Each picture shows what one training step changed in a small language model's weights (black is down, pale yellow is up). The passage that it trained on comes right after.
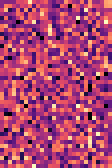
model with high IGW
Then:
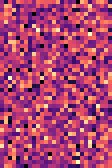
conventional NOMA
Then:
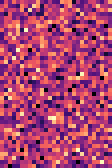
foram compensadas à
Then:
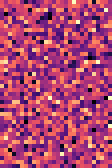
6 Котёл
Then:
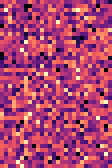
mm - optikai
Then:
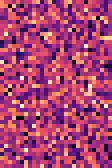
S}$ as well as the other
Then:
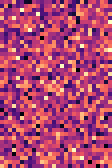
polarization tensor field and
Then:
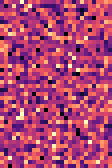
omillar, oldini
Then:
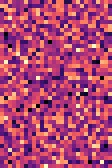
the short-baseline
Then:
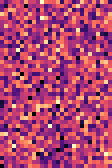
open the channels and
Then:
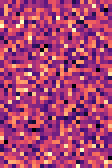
ettirish orqali
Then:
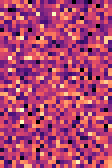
Milliy g'oya,
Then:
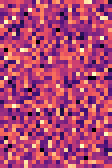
buyrak qorin
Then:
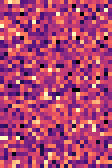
from 4.5 K to
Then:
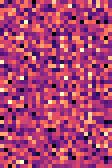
the LHeC2,
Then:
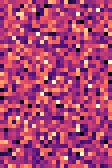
recrear, de decidir
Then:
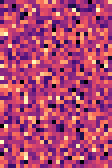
the $\ell\leqslant
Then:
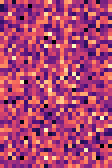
es el principal
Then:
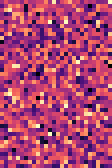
reducing the resources
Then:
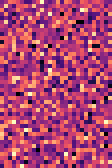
from the horizon
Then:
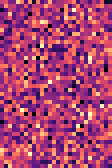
thus start with the theory
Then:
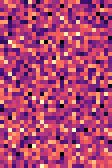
the differences remain small in
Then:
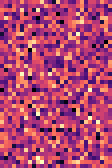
poétique, notamment
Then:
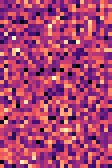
and it is caused by the
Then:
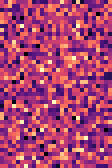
was applied along the
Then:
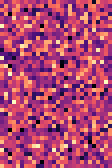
при оценке
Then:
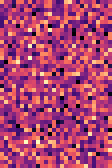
have been included as
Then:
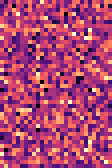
In each of these systems the number of
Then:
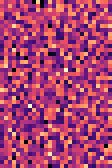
are possible. For a large
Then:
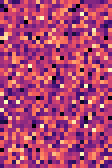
florestal (23%).
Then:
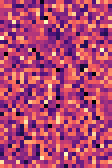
the number of all-male
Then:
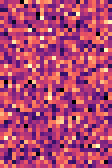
shown). This once again
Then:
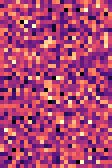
bankining LPI
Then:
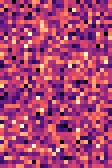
as \be G:~g
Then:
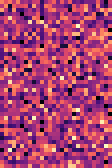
so we turn to numerical
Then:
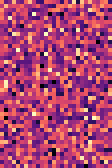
which is the highest
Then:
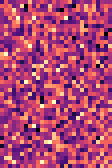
trotter step
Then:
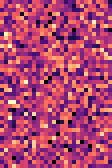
implementação dos planos
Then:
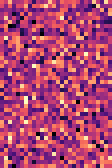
the reference element would
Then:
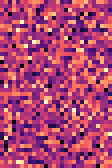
mesure de la performance «
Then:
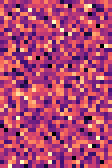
publicación y las
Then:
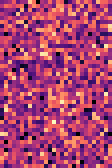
público. -
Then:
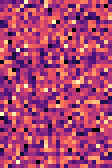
a novel i2i
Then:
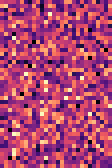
from the $-2$ and
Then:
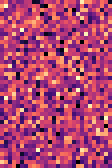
chuqur tahlil
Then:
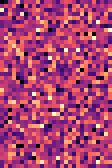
Moreover, both Raman
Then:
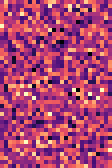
have been a lot of
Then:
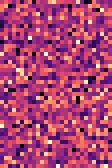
technology and covers all
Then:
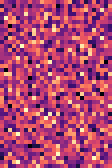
no tamanho das
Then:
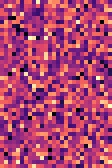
those in T Tauri
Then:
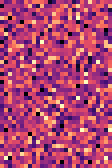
correlation. | Image |
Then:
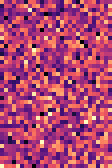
on-shell}) can be
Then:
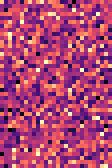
semidestructivos y
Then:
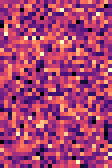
to provide guidance
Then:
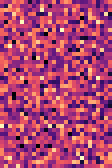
Taking the basis
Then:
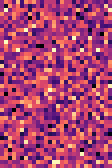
presence of Gaussian line
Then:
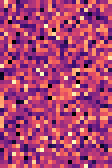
a particular initial condition
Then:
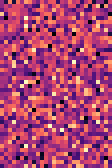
in principle replace
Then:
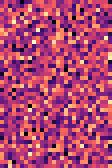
performance predictions. The first
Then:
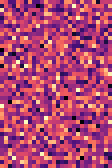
been treated mainly as
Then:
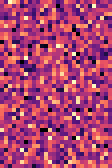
and measures aimed at
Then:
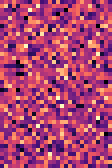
patient acceptance of
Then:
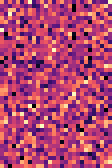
across the facility,
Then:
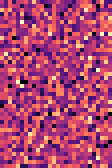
other transitive action than
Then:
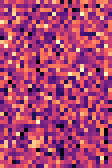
para el entrenamiento de
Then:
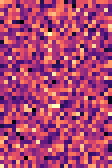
constraint. We also describe
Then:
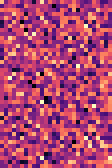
baryon density parameter,
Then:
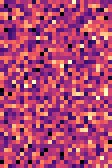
c/\omega$ jismning
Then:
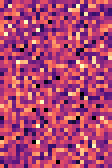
(ROM). The
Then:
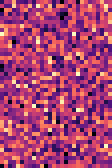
in the thickness of an
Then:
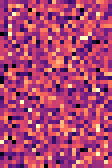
histórica e
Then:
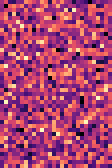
him grow up as a
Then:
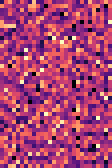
{\em angle gap}
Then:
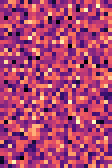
sering diperlakukan
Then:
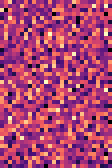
represents an additional
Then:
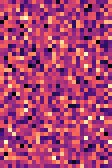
more advanced sampling
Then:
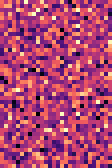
\section{Bosonization of
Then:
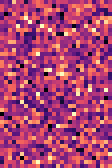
second-price auctions,
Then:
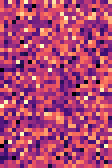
assumption, contrary to the
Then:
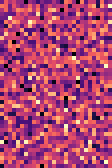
a factor of 5 for the same
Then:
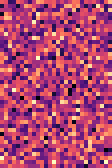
the generators do not
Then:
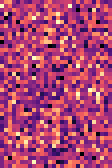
de Lumières
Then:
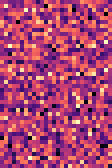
Luiz Amir.
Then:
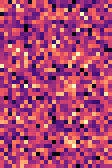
and was 109 words per
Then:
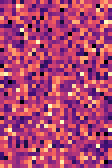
terceiros e,
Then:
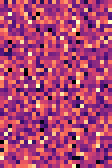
A este algoritmo le
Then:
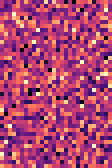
arc. The accuracy
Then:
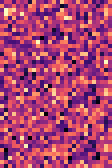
\end{figure} The
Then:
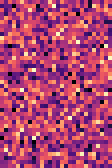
and methodological problems of
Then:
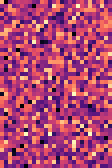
variables. Within the
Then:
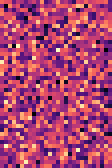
influyen en la
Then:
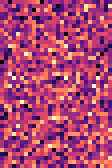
product, production,
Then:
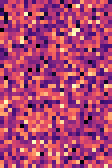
CL vulnerabilities
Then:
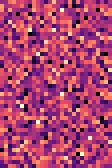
unidirectional transport
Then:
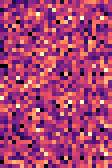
va falsafiy
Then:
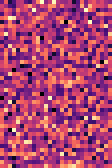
which corresponds to a mass
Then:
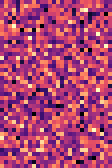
ham kelajakda
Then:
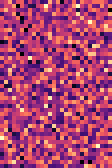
consists of 22 mW
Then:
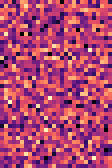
as the baseline
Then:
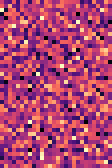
larger fleets by
